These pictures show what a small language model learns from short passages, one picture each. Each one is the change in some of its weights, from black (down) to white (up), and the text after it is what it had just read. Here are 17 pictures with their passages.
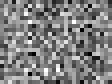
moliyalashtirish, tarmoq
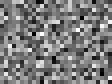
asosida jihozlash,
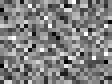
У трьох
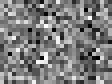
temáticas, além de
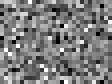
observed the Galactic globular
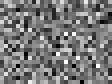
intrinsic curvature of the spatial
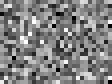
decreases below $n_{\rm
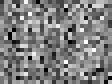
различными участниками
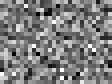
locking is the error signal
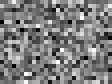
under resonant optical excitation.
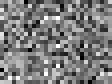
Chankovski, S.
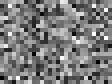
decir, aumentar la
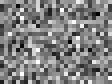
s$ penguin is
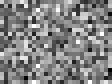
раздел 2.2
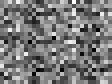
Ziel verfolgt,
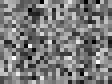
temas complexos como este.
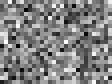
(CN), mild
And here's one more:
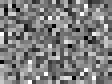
portions of underlying curves.
